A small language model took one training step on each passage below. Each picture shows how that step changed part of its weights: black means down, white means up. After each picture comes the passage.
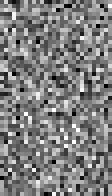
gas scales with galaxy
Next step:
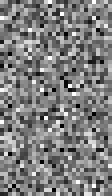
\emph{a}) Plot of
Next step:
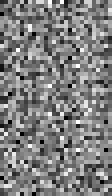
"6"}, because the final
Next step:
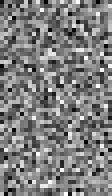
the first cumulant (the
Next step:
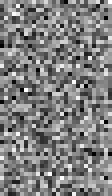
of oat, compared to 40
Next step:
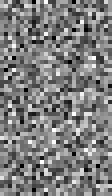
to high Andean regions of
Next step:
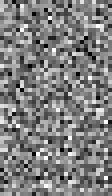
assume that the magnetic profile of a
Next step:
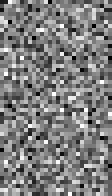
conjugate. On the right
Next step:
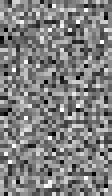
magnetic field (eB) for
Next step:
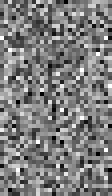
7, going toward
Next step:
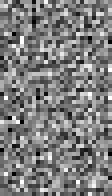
to investigate the effect of the
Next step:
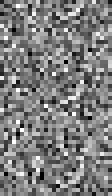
bioplastic production.
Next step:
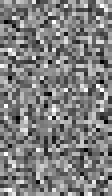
factors for customer
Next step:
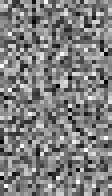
to be the most promising
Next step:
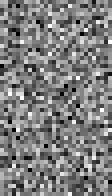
the number of primes for which f
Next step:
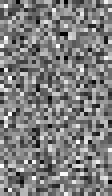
in applications worldwide including
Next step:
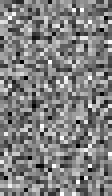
to countably infinite
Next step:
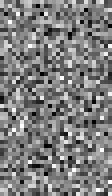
left behind in the transition
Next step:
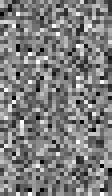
differences in adjacent
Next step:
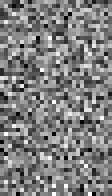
part for testing contains the
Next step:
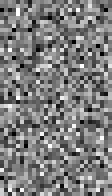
production operation [8]. However,
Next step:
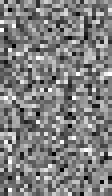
dynamics simulations of the entire
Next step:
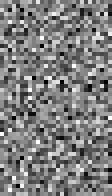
sudden onset, those
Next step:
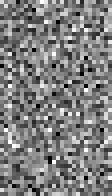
trade. In this paper, the development
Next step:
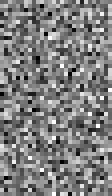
on the fracture mode.
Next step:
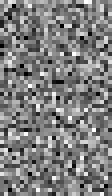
and smokers living in
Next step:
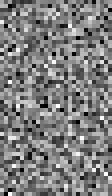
points (TP: A,
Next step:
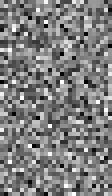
LSF acknowledges
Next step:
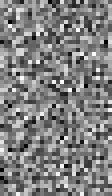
\caption{CE of the
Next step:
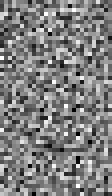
axial-vector transition
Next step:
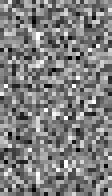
to model relevant application areas.
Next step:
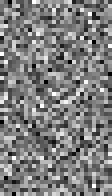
at the time. Guided by
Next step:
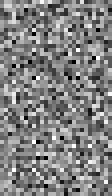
this {\it quantum divergence}
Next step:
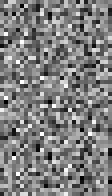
in the development of innovation,
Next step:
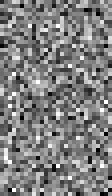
aspect of the project, made
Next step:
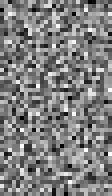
nearly constant for this
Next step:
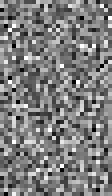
Figure 4: CD20 and
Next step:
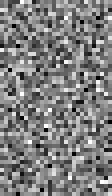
demonstrate that internalized
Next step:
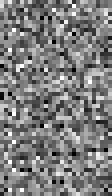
only be stopped or
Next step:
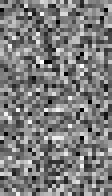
the cavity length. The
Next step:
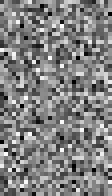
especially if run on
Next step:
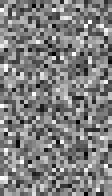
and Ugwuja
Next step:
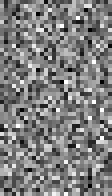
hepatitis perception.
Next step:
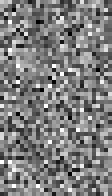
collection [16] is a
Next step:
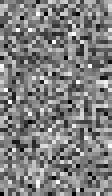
eigenfunctions of the
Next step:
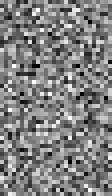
its effects on immunological function and
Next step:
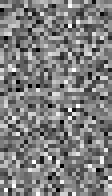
the sample data. The statistical
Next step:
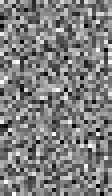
and intermediate term credit
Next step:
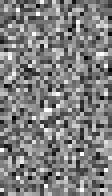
targets the export market's
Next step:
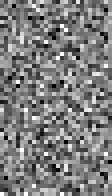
bare QMA. More
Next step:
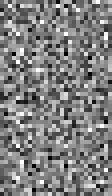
these ``dromedary'' objects
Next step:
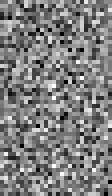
of spectrum authorization models.
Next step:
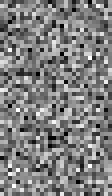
\quad (A4)$$ which
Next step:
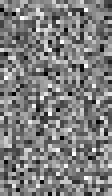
Filter paper has various properties. The
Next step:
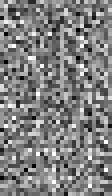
study lattice field theory with
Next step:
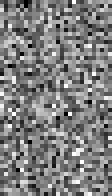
``Effective potential for even parity
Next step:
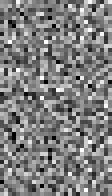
the natural persons for servicing
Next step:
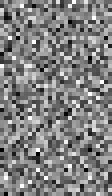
MUXs are attenuated
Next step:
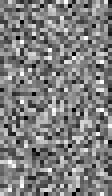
appear in {\em Int.
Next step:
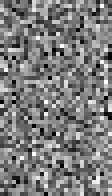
Covid-19 diseases;
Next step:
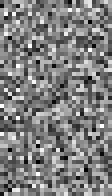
opines that Samuel should have
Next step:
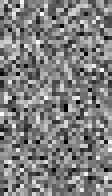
and Sapphire substrate,
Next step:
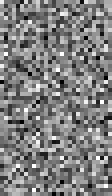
D_{N}$ is compact, we
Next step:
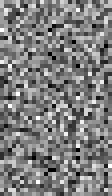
notched laminates under
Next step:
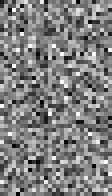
successive vehicles
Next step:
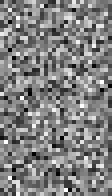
\frac{\partial M}{\partial
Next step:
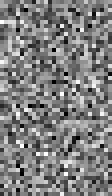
find it particularly challenging to
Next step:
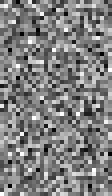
mappings of functions to target
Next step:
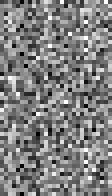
identify and assess the level of
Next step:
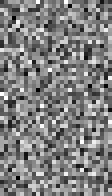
reported by Rosu *et
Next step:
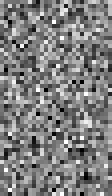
orderings in the spin-charge
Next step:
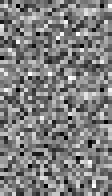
behind a phase transition is more
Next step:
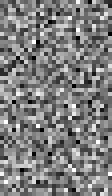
is done somewhat
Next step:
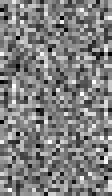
Rotational core collapse
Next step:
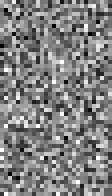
and may extend similar protective
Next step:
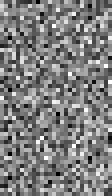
energy terms in the GHz range when
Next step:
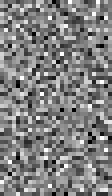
iELCW ---
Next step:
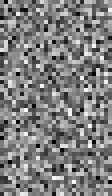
objectives, with tables and
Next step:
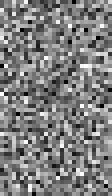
presence weak anharmonic
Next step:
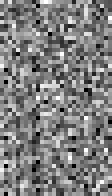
WIMBY interactive
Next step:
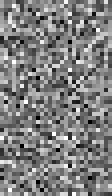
transitioning all audit operations
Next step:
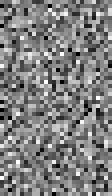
history: Received on
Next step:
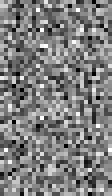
model appears to explain the so
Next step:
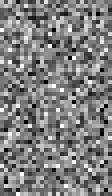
or can be neglected. The
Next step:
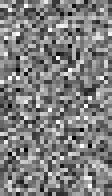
a situation visualized in
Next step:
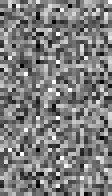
Journal of Sociology*,
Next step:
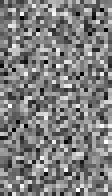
But while graph rewriting
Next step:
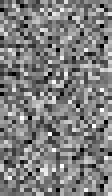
measurements of pion production. In
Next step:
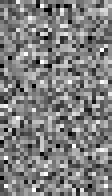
is instantly lowered, the
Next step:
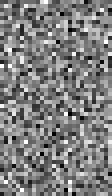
a binary mixture with
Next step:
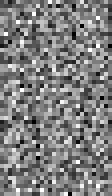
in the original commutative
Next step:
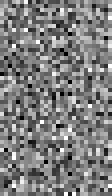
wave which is in phase with the FR
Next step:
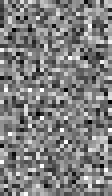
contrast, bone quality,
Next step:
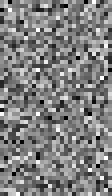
hardly expected) also
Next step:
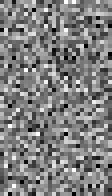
\civ\ equivalent
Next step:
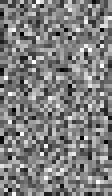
8 2.4 Quality of
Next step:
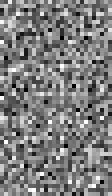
how small-scale models can be
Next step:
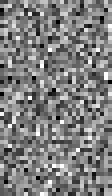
the decay time scale. We see that
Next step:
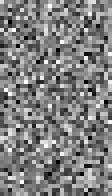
and its nuances. In
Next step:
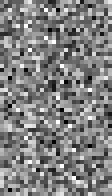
\gamma_{E} + \Theta
